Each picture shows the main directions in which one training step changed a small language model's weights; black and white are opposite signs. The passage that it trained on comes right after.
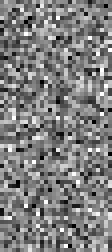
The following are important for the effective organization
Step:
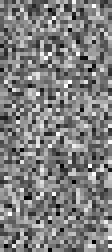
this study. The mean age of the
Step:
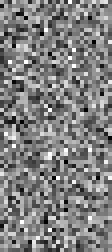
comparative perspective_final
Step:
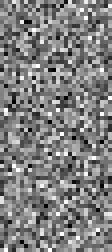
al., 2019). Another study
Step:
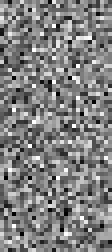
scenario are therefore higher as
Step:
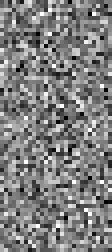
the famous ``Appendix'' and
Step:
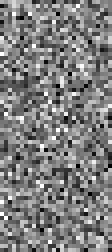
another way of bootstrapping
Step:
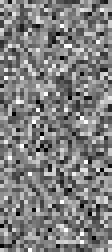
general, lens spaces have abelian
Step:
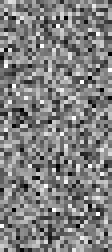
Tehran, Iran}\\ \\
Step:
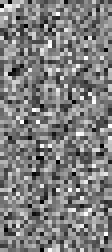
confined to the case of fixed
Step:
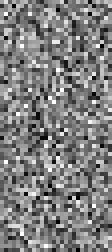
1$ we only need the first estimate:
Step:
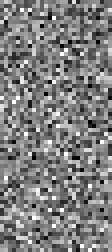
Food simulants were used to represent real
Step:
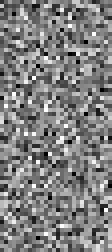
the DMP. Note: the example form
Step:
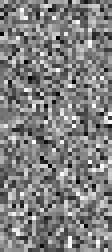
any relation that holds in $G_2$
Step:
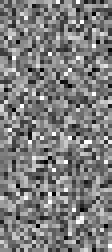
is a system of independent standard Brownian
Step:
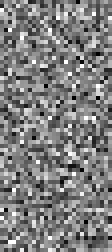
of the information is required. Size influences
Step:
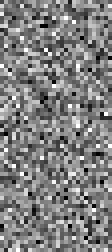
over destruction of crops and violent
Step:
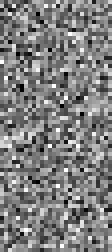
from various published sources like
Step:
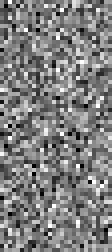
and remove the need to manually
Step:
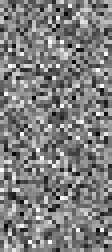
Iran. Soups, thick
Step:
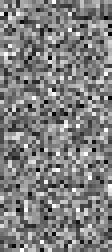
\end{align} Although it does not
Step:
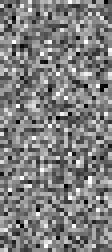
direction of Theorem 1 (1) follows. The
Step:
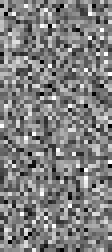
suffices to prove that for every point
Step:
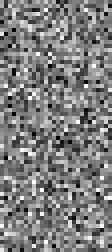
a torsion-free toral
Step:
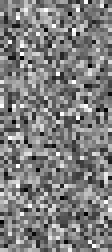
heterosexual relationships,
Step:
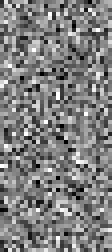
2) comprehensive immunization through
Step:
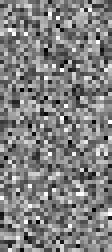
3 SEM photograph around the
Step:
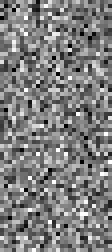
the property that the union of their basins
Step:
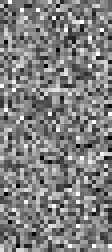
case of the resolution level $j=6$, it
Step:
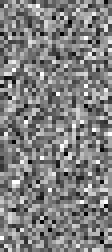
at the National Eye Center of a
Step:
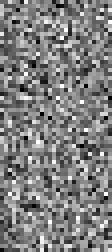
aims to identify the relationship between the
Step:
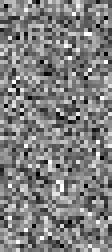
X_t,\hat Y_t\right\rangle
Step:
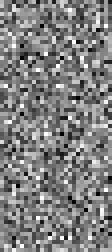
mL/min. Rice husk and
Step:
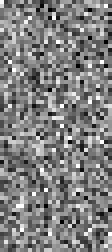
The observed response rate of strongly
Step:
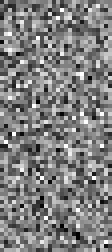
making $\fa$ harder to
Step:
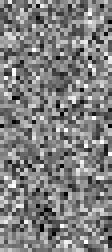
dimension. The extra information in generalised pairs
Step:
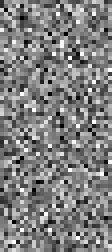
as frequency and percentage.
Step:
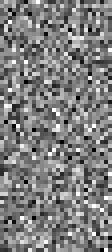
were used on very few occasions
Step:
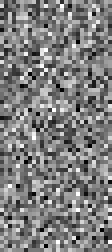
the percentage of recording time when
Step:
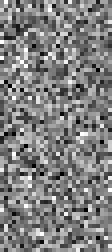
much attention from practitioners due
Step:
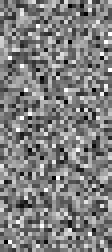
a notable number are highly experienced.
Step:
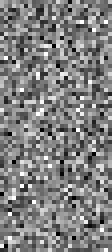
assumption is relevant in neural networks
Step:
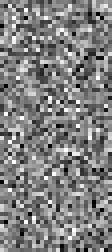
induction. Suppose that the claim holds
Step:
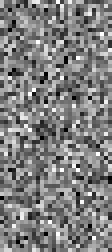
and is weighted to an accuracy within
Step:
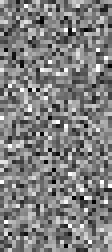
algorithm for predicting likelihood
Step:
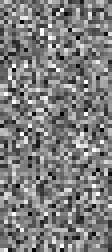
This proves the necessary part.
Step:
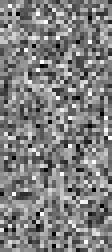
be observed from \eqref{e64}, the
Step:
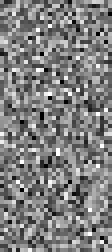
then 7: set_APX(appi,
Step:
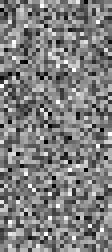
of positive rational numbers, $\{g_1
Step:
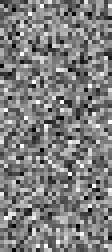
qualitative approaches, such as processing of
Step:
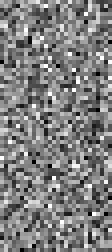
and~$n_0$ such that if
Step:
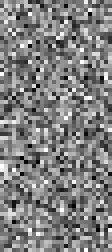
random sampling technique was adopted
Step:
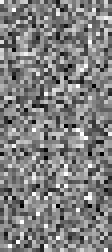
that are qualitatively similar in terms of the
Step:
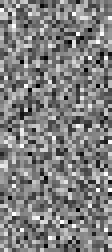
of learning materials such as power point
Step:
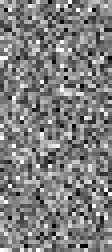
use to advertise your open science
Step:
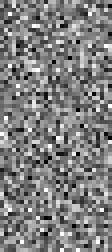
funding and the need for equitable
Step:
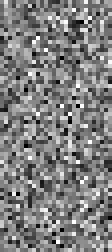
q}$ for some ample line bundle
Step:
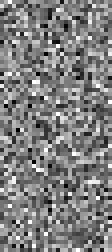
338 Bar and temperature
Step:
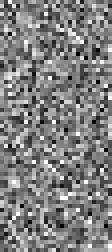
– does not necessarily diminish
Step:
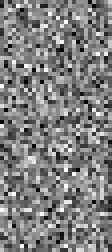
500 mg of the plant extract was
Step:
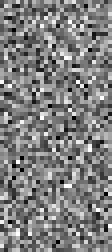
Railways is shown in Fig. 5.
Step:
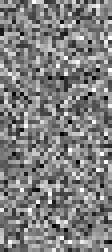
within the planned years for it.
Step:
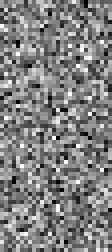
modules on its territory, from 5
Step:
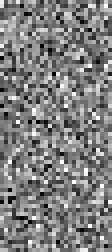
Instead of exploring the
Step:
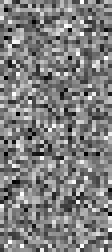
linguistics (dictionary on the
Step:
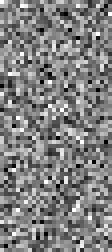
Academic Purposes
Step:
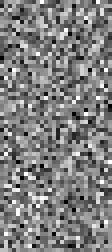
aroused a large credit both in research
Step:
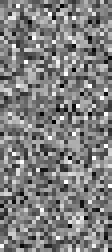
in high demand in VET systems
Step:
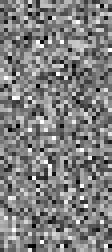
densities by taking a linear combination of
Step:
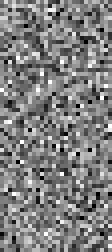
a multiplicity of viewpoints. To this
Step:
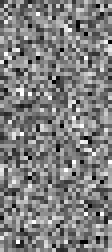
integrated into society; and
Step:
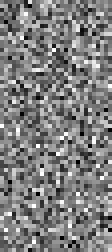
control group. Table 4 represents a
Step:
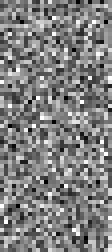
Finely PSH Functions}
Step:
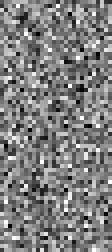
as the sample size goes to
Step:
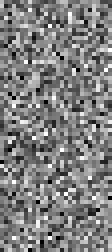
Mayer et al. (2005) Two
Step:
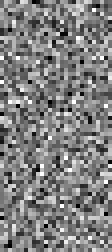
with a training accuracy of
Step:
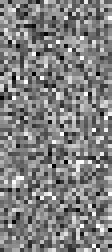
to time, we infer that \begin{align}
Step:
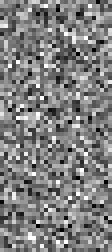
and $p(i)=f(i)$ for all
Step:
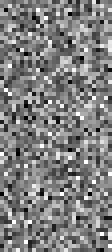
(this is used to get the first claim
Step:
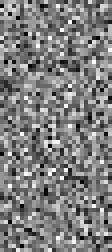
different objectives to be achieved by
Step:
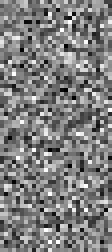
manufacturing SMEs. This paper
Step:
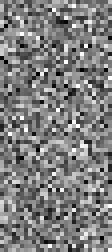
new born in eclamptic
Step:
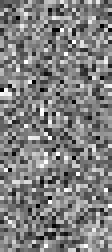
turns out that this new quantum group
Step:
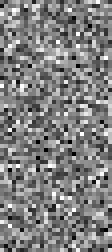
larger anomaly sums of the
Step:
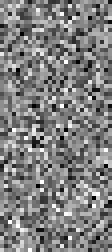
be a question of considering a single
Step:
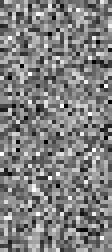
and protein binding of the
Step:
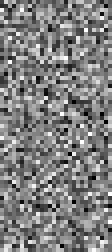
S plays on a $k$-clique in
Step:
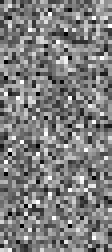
\to \Y$ and $\dG \colon
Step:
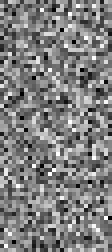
the DHT11 module to send these data
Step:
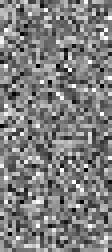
of order 3 is the origin. Let
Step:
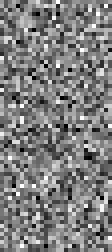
and social restrictions and potential side effects
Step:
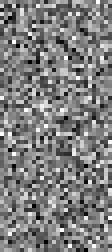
want to have skills in a field,
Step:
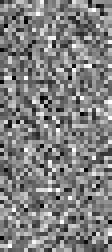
The undeniable pace of
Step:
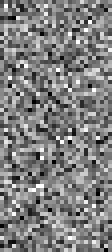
on carbon markets' feasibility
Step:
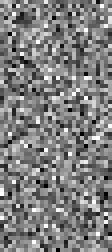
grid box (Fig. 1 and Table
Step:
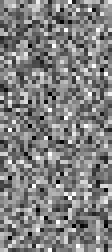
science for the common good. To this
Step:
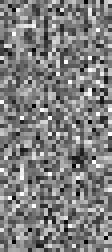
that the system pair $(A, B)$ is strongly
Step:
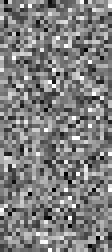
Participation in Local
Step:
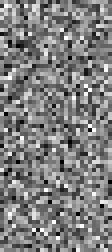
the weak topology of $M(S)$.
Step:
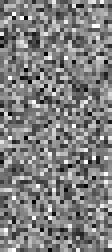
the structure of the free \PROP\
